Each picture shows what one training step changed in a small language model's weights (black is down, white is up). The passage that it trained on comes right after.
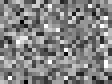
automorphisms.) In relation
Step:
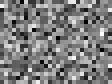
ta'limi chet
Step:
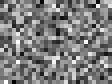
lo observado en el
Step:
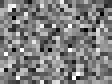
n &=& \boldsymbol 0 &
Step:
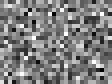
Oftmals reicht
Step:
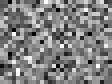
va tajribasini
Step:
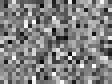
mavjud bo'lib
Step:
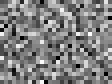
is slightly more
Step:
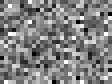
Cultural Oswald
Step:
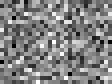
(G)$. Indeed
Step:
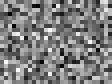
except that the poles at
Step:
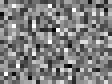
with the fulfillment of
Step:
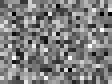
mamuta”), tj.
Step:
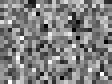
any parabolic structure on
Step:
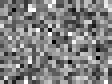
noise was removed from the
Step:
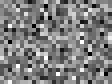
el causante de la
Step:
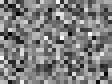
\emph{Proof.} For
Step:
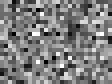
By Proposition \ref{fint}
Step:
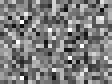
A seguir, foi
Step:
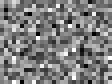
Tinggi Perhatian
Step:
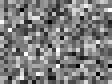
sido diverso. La
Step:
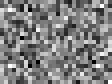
= A \cup B, A
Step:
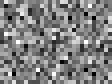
term; reduction by
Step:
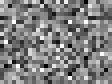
then $F^{n}\in
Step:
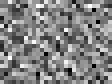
is an arrangement. This
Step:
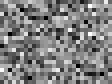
\mathbb R_{+}\times
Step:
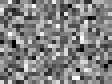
is a proper subset of an
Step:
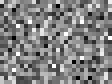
химические и
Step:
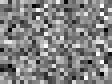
sotib olamiz,
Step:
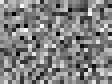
right hand side is of
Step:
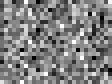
баъзи бир
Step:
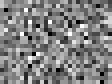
analysed during the
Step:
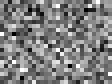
since the dominant
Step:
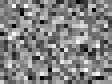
well known description of
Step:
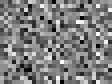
weight}} \not= 0
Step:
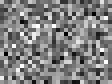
asymptotic relation
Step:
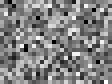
proof of these remarks is
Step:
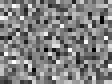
интерес об
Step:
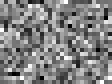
at some point obtain a tree with
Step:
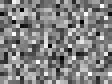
of some polynomial automorphism of
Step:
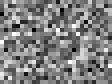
other flows on domains
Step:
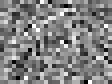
memiliki DOI
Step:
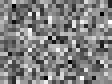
solib bir barqi
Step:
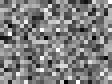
If $x_t \in
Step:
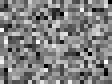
\mathbb{X}$ admits
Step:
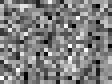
set of places of
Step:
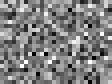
states are the sections of
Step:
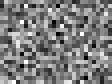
la permanencia en el
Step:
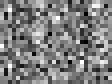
\right) \cdot \left(
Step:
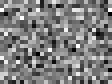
$ A $--coring is a
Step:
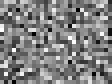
loop is simple. We use
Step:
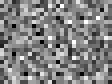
observe that, since the function
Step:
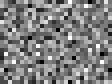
of quasiconformal
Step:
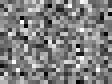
shu tarzda
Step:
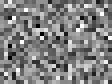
scaling filters
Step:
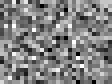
conhecimento da
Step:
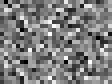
not empty and $f$
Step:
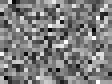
case $\delta=1$. Theorem 1
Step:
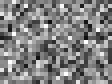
na lokalitě
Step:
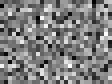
any co-cyclic module
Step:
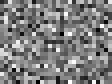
November 25,
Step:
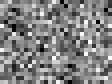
to the left of the
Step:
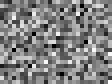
muammolari paydo
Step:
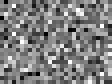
and subsequently
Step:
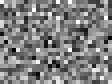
with any $ p_g \geq
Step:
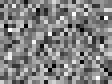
solutions on the initial
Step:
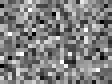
med våra
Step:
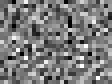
esqueleto, pode
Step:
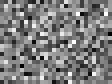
simplicity, we denote $\v
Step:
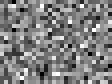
\tena v_{,\alpha}
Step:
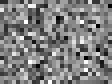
a quite unexpected and
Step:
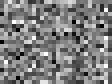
$\theta_0$ where
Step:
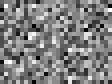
way, one obtains
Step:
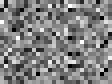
Although the topology
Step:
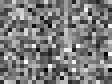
verso una crescita
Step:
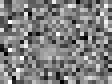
Luc Chatel,
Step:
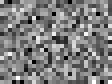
la óptica y del
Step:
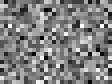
a singular spin structure
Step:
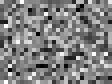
de Derecho*.
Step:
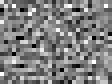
with probability $p_n$
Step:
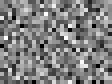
it can be realized,
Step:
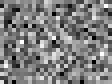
(\ref{vperp}) holds
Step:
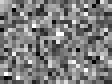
à la scientificité de
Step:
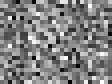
$\delta ,\Delta \in
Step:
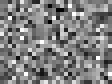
notanish so'zlarni
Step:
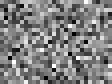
seshanba kuni
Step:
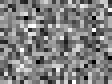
de retour augmente
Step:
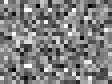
as 44 semanais
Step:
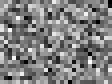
to show. To conclude this
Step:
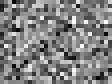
arrow, then either
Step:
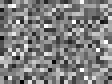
the stochastic
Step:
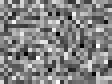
so there is a finite set
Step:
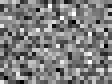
s_0$. We consider
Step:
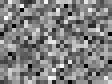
Hamiltonian flow,
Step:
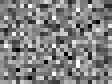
\foreach \y in
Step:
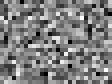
Mendell JR,
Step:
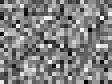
properties similar to the
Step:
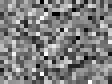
that $f$ is integral over
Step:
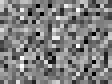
yang mendekati dari
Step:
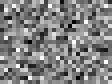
conformal immersions and
